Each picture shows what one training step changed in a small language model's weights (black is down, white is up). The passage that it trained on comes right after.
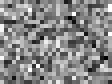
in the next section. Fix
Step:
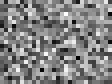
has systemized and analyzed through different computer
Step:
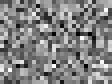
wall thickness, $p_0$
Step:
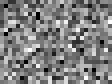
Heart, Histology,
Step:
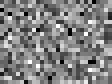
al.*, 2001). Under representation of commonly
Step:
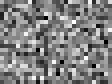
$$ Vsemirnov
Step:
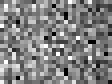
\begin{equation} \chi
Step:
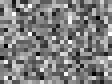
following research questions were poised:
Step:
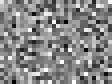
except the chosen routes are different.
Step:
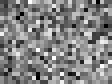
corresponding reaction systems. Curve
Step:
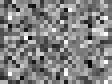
Oil Almond oil is
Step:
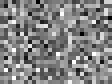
female community health activist was one
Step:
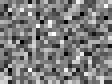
via direct organogenesis using the
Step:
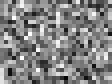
that the kernel and cokernel elements
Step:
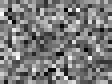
\item For some $\nu \geq
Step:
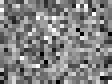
bundle on $\mathbb P^n$
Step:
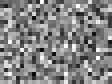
most common histologic form,
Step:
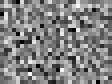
the any pandemic crisis and health infrastructure must
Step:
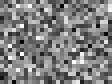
of the patients hospitalized in
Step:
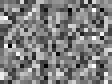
I AVAILABLE
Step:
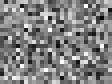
Magn. Mater.*
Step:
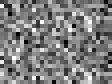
\left| \xi_i
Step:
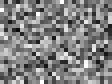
on the data, i.e.
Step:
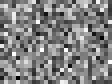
results of research and at the same time
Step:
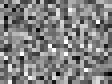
is non-doubling,
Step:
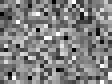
systems are solved with the proposed domain decomposition
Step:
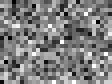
Abstract—This article establishes a
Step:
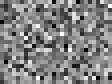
highest proportion of women are Sweden
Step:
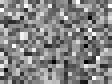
all in $M$. Let
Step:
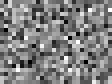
was recommended to improve range of
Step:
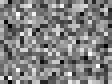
a pandemia segundo
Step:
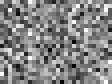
crossed products of minimal free actions of
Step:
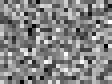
to make is that in Newtonian
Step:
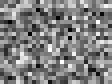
and the south coordination is
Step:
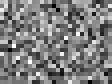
for all $n\ge r$,
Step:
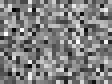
an idea for how to advance a
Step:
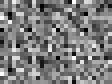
C),p\bigr) \cong
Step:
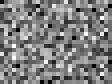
any significant relationship between NPC and
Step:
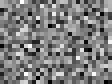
save his minister, the
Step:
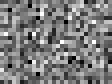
under project “Integrated Development
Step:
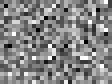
universities is not much different from the perspective
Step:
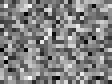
a polymer and a salt, two
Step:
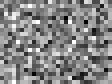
private features are perfectly described in works
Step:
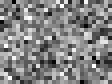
models. By \cite[Remark
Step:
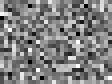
interested readers should refer to
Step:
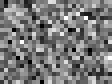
mol % TlInSe₂.
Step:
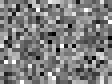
(that is, $AS \subseteq
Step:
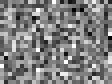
results on the *Total Coliform
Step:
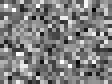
standard error of the PD MI
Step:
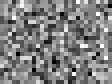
that the code $C=\ker
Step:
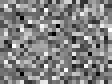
$H$ of $G'$ such
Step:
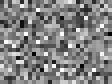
$g_0$ commute in
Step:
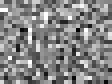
in medical image analysis as well. Indeed
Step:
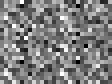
HRIC Stop Science
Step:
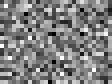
a number of dynamical and statistical models
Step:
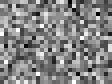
polynomials. We have the following result:
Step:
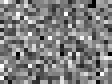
closed, bounded in $\C$ since
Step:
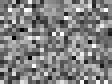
finite element algorithm, for which we have
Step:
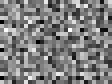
E, Faller H,
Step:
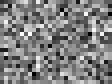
structures: – Yes ↳
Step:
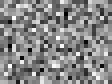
in general are not true for
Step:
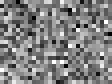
$L$-function has analytic continuation
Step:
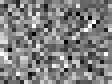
note that this approach doesn't necessarily
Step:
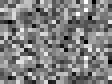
and the direction of their transformation under the
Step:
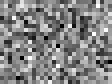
the index 2 subgroup of $D$
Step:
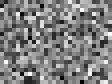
method to discretize the conservation
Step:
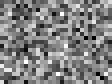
suggested packaging should be all in
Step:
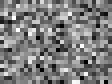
for the loading and sustained release of
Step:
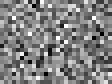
if either $\pi$ of
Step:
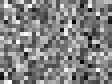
MS medium was also used in
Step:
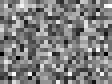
the cortext command for
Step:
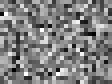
For these examples, the indices increase when
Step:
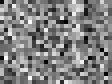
also be dug; both was I
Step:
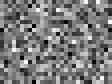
Closed and simply-connected
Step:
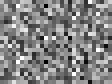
one preceding the one to
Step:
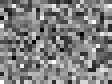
mucosal lesions.
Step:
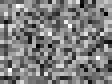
provided by the neutrosophic and
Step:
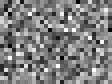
focuses on the characteristic of a comprehensive
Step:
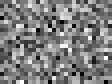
measure of risk is the standard deviation or
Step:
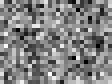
SYSTEM As there is no
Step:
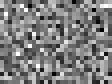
ensure the economical delivery of
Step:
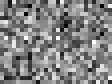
conditions on congruences. We
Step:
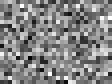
le th\'eor\`eme
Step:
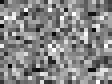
testing case. It is also observed that
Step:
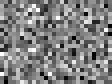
u,x}$ to be the trajectory
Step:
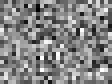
ground water. Table 1.
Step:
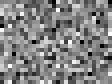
manuscript equally.
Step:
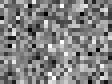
a lack of information about what is
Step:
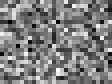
and (21) as mentioned in earlier
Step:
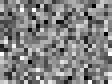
whence we do not go into further
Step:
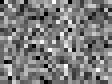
% % % Fig TEXT object
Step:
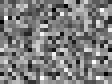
(including the Commission
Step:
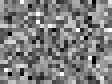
Nonetheless we include a full treatment
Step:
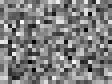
We show that for this case the
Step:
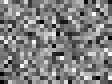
with a degree, trained,
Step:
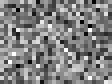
to Lemma \ref{lem11}}.
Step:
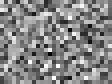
in this information on load.
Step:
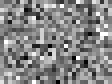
Project acronym: SuCoLo
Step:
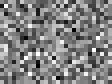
by extra-framework
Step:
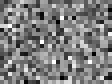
(Supply Chain
